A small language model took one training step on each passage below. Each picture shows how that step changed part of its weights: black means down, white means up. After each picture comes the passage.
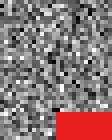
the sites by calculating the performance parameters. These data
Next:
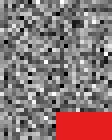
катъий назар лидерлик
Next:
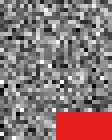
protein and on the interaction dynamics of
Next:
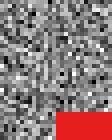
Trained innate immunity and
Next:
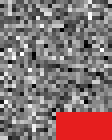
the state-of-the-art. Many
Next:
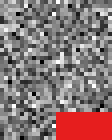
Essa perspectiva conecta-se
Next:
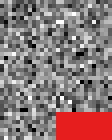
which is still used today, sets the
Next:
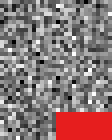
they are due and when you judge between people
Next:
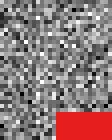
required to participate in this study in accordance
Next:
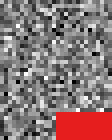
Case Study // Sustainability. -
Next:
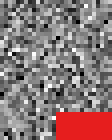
задачи, ограничены:
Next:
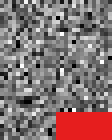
birth. Most people have an assumption that
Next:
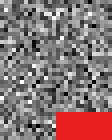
The colour of reaction mixture changed
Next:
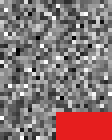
The antioxidant activity of the extracts was
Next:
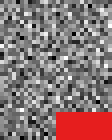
nessa definição.” O
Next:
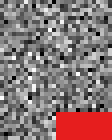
luta pôr-lhes
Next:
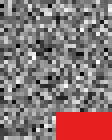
the use of an external drainage system and
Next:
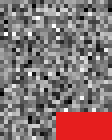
longer CNF had a fatigue
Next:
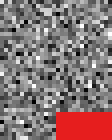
Republic of Belarus there is an
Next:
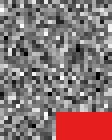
perlindungan dari pengaruh
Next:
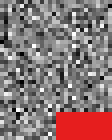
ҳам таълиф этганлар. Қуйида
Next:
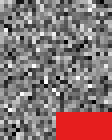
діти, залежить його
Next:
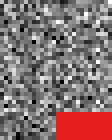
tendentsiya ta'limni individuallashtirishdir:
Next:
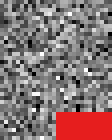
simply the technical mechanisms of
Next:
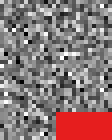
Joint Programming Initiative
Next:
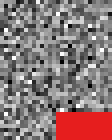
змінюють звичні
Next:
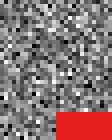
al. Dual antiplatelet therapy
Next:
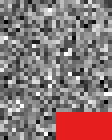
human resources, insufficient translation into
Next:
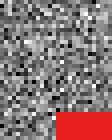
the above findings, it is evident that the
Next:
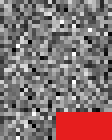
MAKTABGACHA VA
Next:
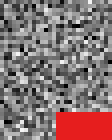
da'volarini isbotlashi va
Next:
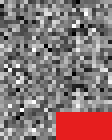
home. The knowledge, skills, and values
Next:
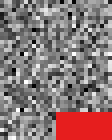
information exchange between plant cells, similar to those in
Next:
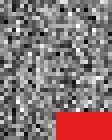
flow is blocked. It is one of the
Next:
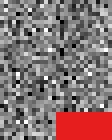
da edificação, podendo gerar informações
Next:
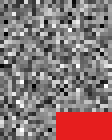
слоя в позиции ГПУ, в
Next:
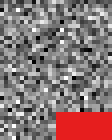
students are rejected, they achieve less
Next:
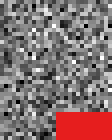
itu dapat memberikan informasi
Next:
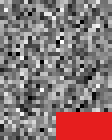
The mission specifications are encoded in an
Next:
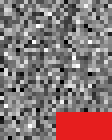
ABSTRACT Bul maqalada
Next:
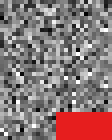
matter. However, in many times
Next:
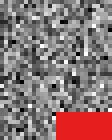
pode/deve ser visto, mas
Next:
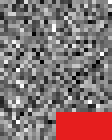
berdi. (O.Ayjanov
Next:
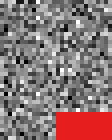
учащихся [6, с.
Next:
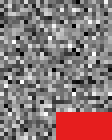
is descriptive. Objectives:
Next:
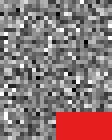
repetitive MDS analysis processes, data
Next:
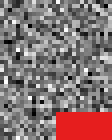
Words: CoCharNet;
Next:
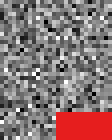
vida de las aplicaciones, siguiendo las
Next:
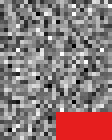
key theoretical contribution of this thesis, the
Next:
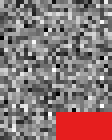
часть ДТП происходит по
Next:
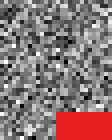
Dioscoreaceae family. It is
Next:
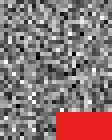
ичига олиб, асосий маданий
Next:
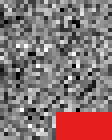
series of advantages, modular multilevel
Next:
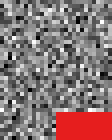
general educated opinion will have altered so
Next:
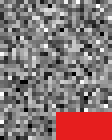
transnational projects, whereby the community
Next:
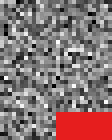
у звичному житті у 34
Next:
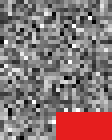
that the distillation process transforms milk
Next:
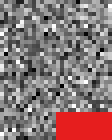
and Contemporary Discourse on
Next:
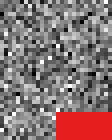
kepercayaan masyarakat Bali
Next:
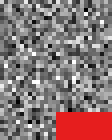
Sig. B Std. Error
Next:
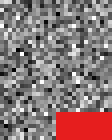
products at the food market. Introduction of new
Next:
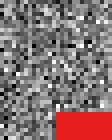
ekspluatatsion omillar hisobga
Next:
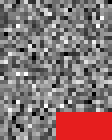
of the specified equipment in the organization
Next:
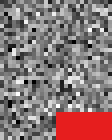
Nargiza, Karimova
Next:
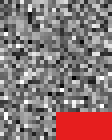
Academy. (Uzbekistan).
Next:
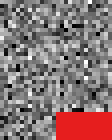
طبقه از وابسته‌های
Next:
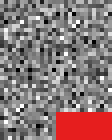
competitividade e a eficiência de sua
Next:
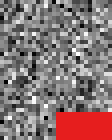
2.58 ^a (Number of
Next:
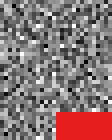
A INTENÇÃO DA
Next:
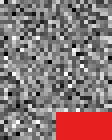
Konfirmasi Program Kerja yang
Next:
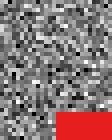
Punjab (North- West
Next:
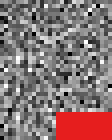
gewohnt effizient und
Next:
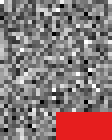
Departamento Del César.
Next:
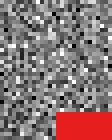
иштирокида Пенсильван
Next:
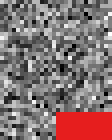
kelgan birlik, ya‘ni “shirin
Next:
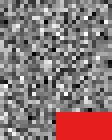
indicator, but with primary sources.
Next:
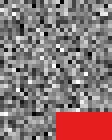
a digital solution of this kind. Projects
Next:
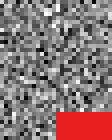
in consumer culture, the volume of
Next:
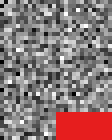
a useful method for solving global
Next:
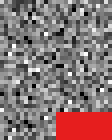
\Delta S}{\epsilon
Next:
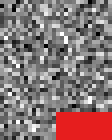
from continuous training (drill) and
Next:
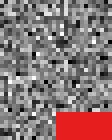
ativo dos estudantes no processo de
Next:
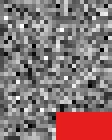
the more conventional monographic path. The
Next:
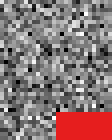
São Paulo, LTr,
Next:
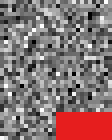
their data will be protected and that sometimes it
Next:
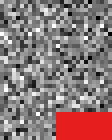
concepto que tiene por objetivo
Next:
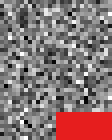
means of holding the state accountable to
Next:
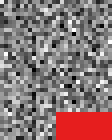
duch kelish mumkin [3: 6].
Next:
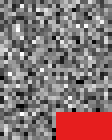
biodegradability whereby some surface
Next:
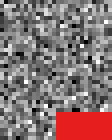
g(id(u))$ which corresponds to
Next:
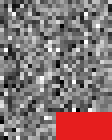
hamda ularning madaniy va siyosiy
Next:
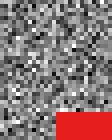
6 soat o'tgach shakar
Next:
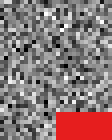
Immunofluorescence in the
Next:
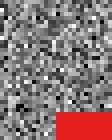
products appeal to children all over the
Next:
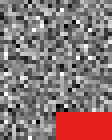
applying the enhanced skills and scientific
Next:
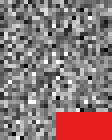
focusing on critical success factors for implementing a
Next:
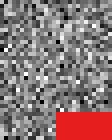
yarmarkalarda ishtirok etishga
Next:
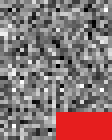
regarding elimination was not afforded
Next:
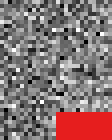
tayyorlash. Xitoy rahbariyati
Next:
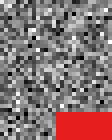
цели можно реализовать не только
